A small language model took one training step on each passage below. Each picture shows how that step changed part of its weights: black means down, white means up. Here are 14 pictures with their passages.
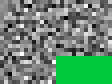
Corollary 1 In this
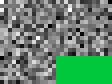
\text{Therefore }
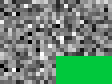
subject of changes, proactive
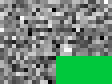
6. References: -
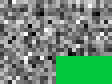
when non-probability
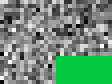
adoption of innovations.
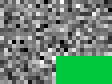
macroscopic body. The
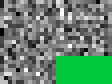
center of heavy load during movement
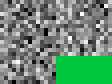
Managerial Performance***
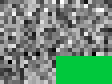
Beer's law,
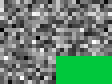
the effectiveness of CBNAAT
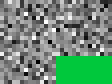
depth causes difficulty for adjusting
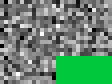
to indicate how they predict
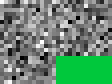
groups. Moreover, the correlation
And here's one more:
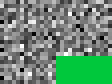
diversity in consumer research.
